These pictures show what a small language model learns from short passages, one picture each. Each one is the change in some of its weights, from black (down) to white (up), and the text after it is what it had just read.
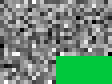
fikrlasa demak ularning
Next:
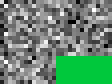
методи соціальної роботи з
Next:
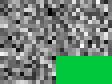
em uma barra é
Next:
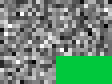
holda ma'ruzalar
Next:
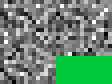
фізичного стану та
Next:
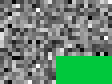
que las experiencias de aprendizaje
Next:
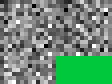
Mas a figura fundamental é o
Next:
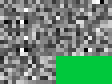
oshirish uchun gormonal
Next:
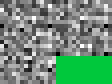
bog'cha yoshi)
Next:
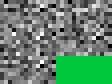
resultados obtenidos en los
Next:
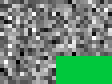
цель обучения
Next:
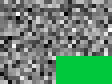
aquí, para encontrar
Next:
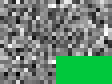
escolar, turno e
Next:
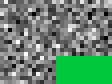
Para a estruturação e
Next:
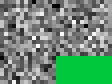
insonlarni do'st
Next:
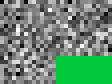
fator de maior implicância
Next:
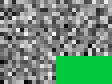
de Votorantim,
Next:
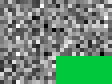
telekanallar garchi
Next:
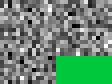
de doğrudan
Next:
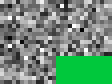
peněz v
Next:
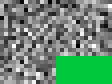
para a projeção
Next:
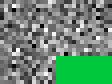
Rio de Janeiro-RJ
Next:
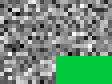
moddalarning atomlarida
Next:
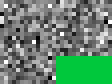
Leyenda 3 sesiones
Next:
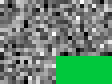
учун ИФО
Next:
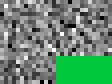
турлари ёшга
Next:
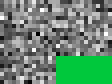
5 Melatih
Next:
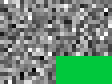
noțiuni apropiate
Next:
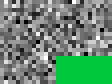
dados, tomando ciência
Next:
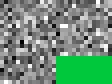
o'qish sifati
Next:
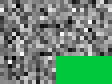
darajadagi ortiqcha
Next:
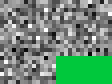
konzipiert, bei
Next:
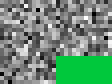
meningkatkan harkat dan
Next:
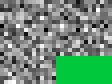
Karya Sapardi
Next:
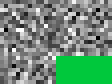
como verificado por
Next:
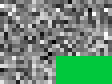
condução das atividades garante
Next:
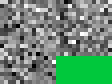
politice contemporane,
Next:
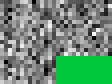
qattiy amal
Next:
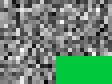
de comparar los tiempos
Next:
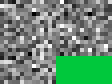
Validação das variáveis
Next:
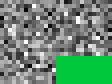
и не обращаются к
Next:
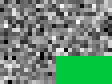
возможностью скачать
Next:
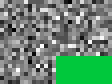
и общественных организаций
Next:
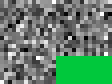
cu caracter personal la nivel
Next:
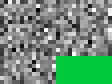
and their meaning created
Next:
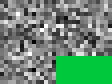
meninas refletiram sobre
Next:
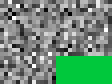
alan bir araştırma
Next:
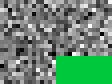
avec son supérieur
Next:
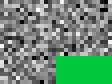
produtos ou serviços
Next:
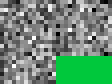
Mazkur fan orqali
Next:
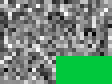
природу в широком
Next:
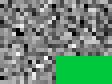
serem perigosos
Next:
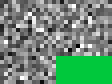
tarixiy ma'lumot
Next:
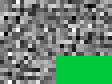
sistemática, registro de
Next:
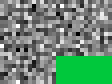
соціальної сфери,
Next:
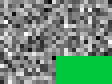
Chayd asoslangan va
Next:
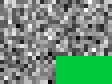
комплексного анализа на
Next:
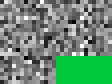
jamoatchilik hislari
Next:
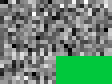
sido el impacto económico en
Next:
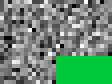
ishtirokchi qiladi.
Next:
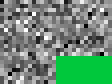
êxitos quanto as
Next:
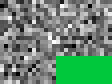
texnologik, ilmiy,
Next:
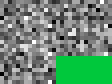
abandono escolar, también
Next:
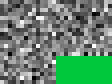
Social Protection of
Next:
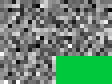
modelo de desarrollo sostenible que
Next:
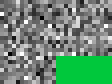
cerebral de mal
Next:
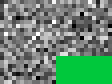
inson ma’naviy
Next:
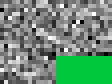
natijalari alohida
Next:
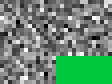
In this age of
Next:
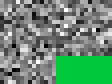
p-342 psixologik
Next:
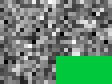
data center. The
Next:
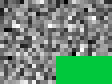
a conversa entre os
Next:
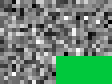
propósito esencial de
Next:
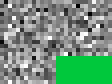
щоб навіть
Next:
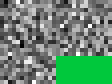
pare a se fi
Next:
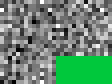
un passante, un
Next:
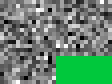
Unió Europea representen
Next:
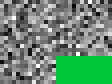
indicele *autoritate
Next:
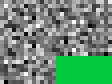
(PR) ва
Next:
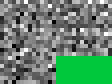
e no músculo,
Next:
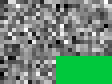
кимось одним із
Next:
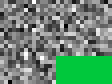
belgilarga ega
